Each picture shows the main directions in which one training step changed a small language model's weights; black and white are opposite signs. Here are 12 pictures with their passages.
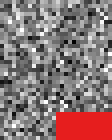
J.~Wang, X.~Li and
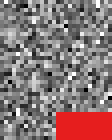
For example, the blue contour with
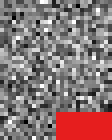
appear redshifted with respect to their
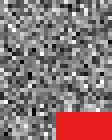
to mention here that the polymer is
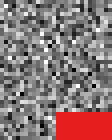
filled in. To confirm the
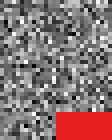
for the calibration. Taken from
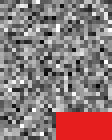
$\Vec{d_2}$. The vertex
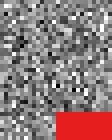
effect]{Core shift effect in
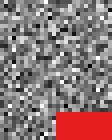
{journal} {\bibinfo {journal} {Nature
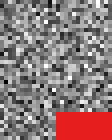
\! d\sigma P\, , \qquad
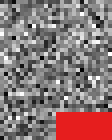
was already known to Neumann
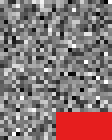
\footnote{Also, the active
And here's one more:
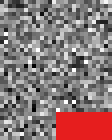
the system expands to three dimensions, and
